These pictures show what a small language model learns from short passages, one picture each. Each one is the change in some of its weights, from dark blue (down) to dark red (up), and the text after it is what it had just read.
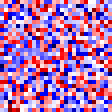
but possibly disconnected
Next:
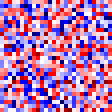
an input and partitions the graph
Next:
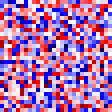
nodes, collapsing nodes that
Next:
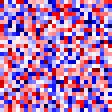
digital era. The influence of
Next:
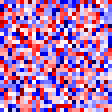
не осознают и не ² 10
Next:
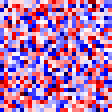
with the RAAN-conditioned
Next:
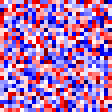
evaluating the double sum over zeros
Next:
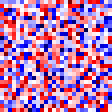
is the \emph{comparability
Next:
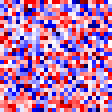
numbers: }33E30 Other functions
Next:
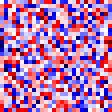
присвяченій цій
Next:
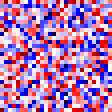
entropy of $X$ conditional on
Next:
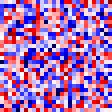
main factor is the disparity in national
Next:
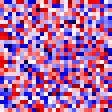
is operator Lipschitz. We
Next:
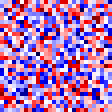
to determine the distribution of SPL
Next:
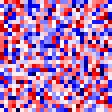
of $W,$ and for $H \in
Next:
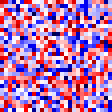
Let $\mathbb{T}$ be a time
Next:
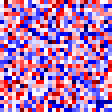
complex to assert a fixed system of
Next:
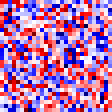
$ is a Caratheodory function and
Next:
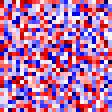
variables. \newblock {\em Z.
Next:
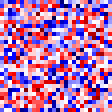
\iota)$-*colored operad.*
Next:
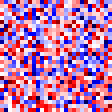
миллий талабларга
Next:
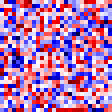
incluye todos los mecanismos que
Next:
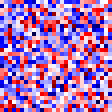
iborat. Bu yo’sinda
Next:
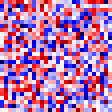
given by pairs $(K,\varphi)$, where
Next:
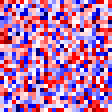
Coronado-Zarco R,
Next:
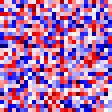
of modular forms over~$\qtwo$.
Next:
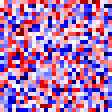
relation turns out to be very useful in
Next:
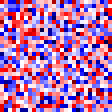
Then \begin{eqnarray*} &&\beta
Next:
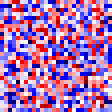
easier to get an insight to the
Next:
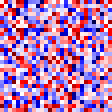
шўрланган ва ер
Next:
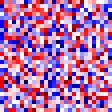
$(\ref{ineqone})$ is equality.
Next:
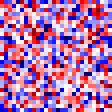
détails, réalisables
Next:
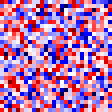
$\mathcal{U}$ is non-empty
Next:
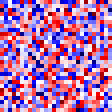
премії КМ України,
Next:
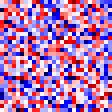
with a.s.\! continuous path, for
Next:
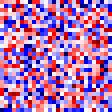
(1) the validity of
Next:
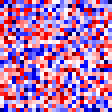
America, Nueva York,
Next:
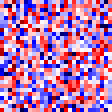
will a less restrictive formula that is more
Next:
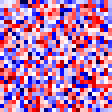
como jornada de trabalho
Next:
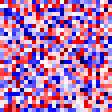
tinggi (90%), kadar
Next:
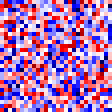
comidas. diçen q
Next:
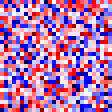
(substativized adjective) va
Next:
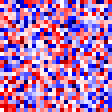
sifatida foydalanish va
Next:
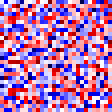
Anastasiia Legatiuk
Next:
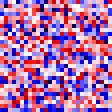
(„Iată din nou
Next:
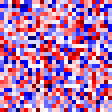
author, this conjecture implies the
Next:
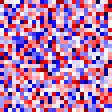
o mais brevemente possível
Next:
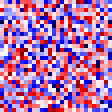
n'interrompent pas leurs
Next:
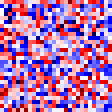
is sharp for $m = \pm
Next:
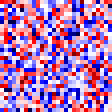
privada. Os concursos
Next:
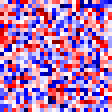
afín (2) RT a
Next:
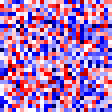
ga ko'p ekanligi
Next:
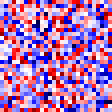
covariation coincides with a measure of
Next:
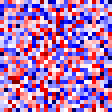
the essential core for our generalized
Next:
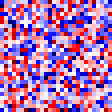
the cost of a slower rate. The
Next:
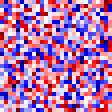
Pädophilie ohne
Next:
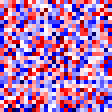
22,8 % Comunidad
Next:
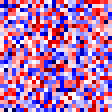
Barchini, \textit{Stein
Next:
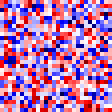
antemano los órdenes
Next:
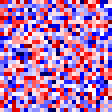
$\xi$. We show the existence of a part
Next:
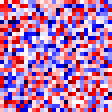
of components $x_i$s with
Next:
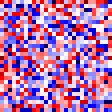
In this paper we consider a class of
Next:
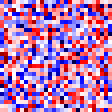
\cdot \grad \phi -
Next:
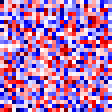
- Savollar asosida sodda
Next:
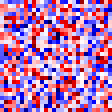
texnologiyani o'quv jarayonida
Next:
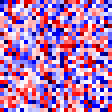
didaktik imkoniyatlarini
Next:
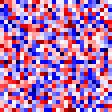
kommunikativ strategiyaning
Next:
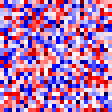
Faridi ~\cite[Lemma and
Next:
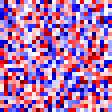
knowledge no such results for generic
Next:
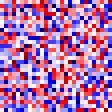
\cite{B06}). The reference
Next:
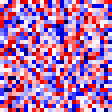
other formulas) can be used, but can
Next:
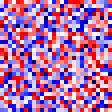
quasigroup $Q$ belongs to
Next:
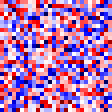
индивидуально речевой
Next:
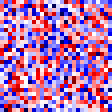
\end{equation} which is independent of
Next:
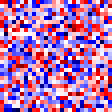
a vertex with out-degree~$2$,
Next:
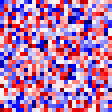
partir da experiência subjetiva.
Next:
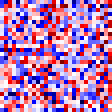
hisobining xalqaro standartining
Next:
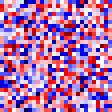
og'zaki ijodidan
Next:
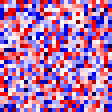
associated Frobenius endomorphism, so
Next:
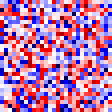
имеет, по крайней
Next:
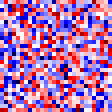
these adds the $2$-set
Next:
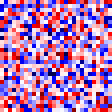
line segments, of arbitrarily large length,
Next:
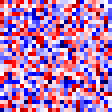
биостимулятор оқсил
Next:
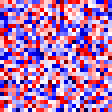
Acessado em: Set. 2023.
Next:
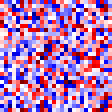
общая площадь
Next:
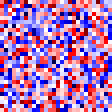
herramienta del análisis
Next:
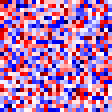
FIGURA 7:
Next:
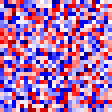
N. Parragh,
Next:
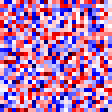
здійснити певну
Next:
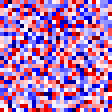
the measure $\widetilde \beta_1$ such
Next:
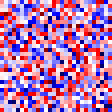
ludiques ont fonctionné
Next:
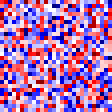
domains, proving the following (see Theorem
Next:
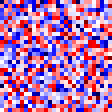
del legame La nascita,
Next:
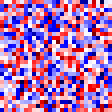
in $\clh$) is completely
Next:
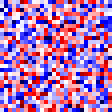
is a measurement. (b): Its
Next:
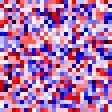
induces an isomorphism $f\colon
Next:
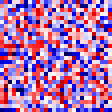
(2015). A concise review
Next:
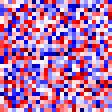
se sustenta jurídicamente de
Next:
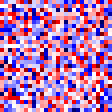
желтой и зеленой,
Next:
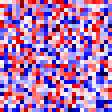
submanifolds and the possibility of the
